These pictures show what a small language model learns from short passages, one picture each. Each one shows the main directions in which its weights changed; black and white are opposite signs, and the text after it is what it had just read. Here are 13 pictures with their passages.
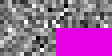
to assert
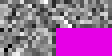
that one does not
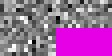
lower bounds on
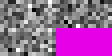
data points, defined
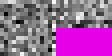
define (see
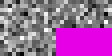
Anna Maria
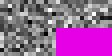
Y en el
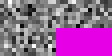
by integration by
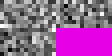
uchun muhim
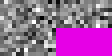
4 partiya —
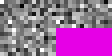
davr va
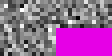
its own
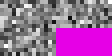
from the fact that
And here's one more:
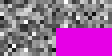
общение не
